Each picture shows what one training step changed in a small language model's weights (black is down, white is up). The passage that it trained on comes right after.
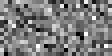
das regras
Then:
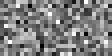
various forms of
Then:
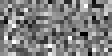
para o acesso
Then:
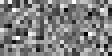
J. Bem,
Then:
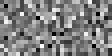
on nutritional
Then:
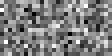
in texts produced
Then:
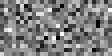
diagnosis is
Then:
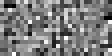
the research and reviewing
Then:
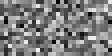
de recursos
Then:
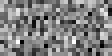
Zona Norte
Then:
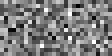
de antes, como
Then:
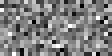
to genotypes
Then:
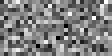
la suite contre
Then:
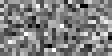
or integrity of a
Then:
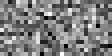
this study, which
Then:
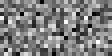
a potential confounder
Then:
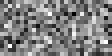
large. This typology
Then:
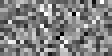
connection of various types
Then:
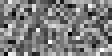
and Mubarok
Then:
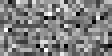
this study endorse
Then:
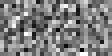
for a higher percentage
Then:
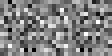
altura em que
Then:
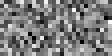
is utilizing IP
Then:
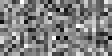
у автора
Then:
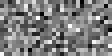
it is denoted
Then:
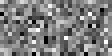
empirically the influence
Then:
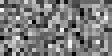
to remove
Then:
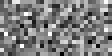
vs Formative
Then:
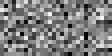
any technologies at their
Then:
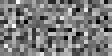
foi possível um
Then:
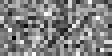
attachment of certain
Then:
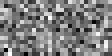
upaya promotif
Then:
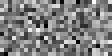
shu kabi
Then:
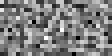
to impose strong
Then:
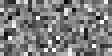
with the experimental
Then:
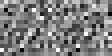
rooms for
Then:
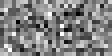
chemistry is dominated
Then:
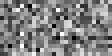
by Y.V.
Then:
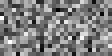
a low index of
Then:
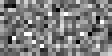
the help of a
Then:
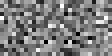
a descrição
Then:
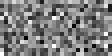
able to maximize
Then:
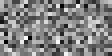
по Б.А.
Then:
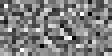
d e Ω Z
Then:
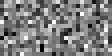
Cost of the
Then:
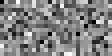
This paradigm
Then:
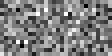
mai vechi
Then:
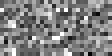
by aerobic
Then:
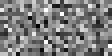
system and methods to
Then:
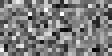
problems and was
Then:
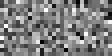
countries, leading to
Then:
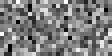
author [B],
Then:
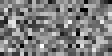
para crear un
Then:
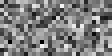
and institutional
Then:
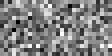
patient with frequent
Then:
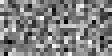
anomaly of
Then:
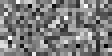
Difference of
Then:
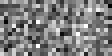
dealing with the knowledge
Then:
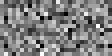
taking constraint
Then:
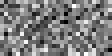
and straw yield.
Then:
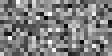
this work, the author
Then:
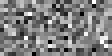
one regime will be
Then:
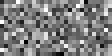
The fourth
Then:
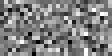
el abandono
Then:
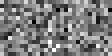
to the concept of a
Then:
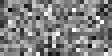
del Régimen
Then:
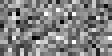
pour le suivi
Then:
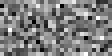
renal markers
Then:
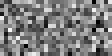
sector. The
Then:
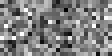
time delay, the
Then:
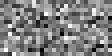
can be obtained from the
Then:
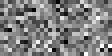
harakat qiladi.
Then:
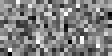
contributions, funding
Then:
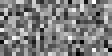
carried out in order
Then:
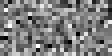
partial shading
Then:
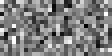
be the application of the
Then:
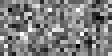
seed system in
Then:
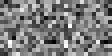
of dilute
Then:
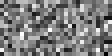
and solution-mining
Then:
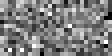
developing countries, it
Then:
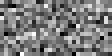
aware of the use
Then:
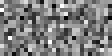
in this current study the
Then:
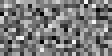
Haq, et
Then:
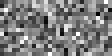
specimen. The
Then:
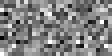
their wrong
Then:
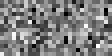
attained full
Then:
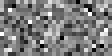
the Preliminary
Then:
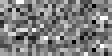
impact on ROA
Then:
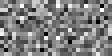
hamda jami
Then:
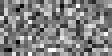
exposure. For
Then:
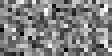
paper will explore the
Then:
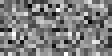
uso demasiado
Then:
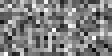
factor. Since
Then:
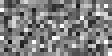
- To investigate potential
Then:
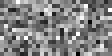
government agencies.
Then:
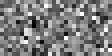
equal to the time
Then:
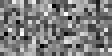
part of the Sea
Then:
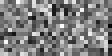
design and control issues
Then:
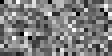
This article explores
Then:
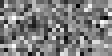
materiales elaborados
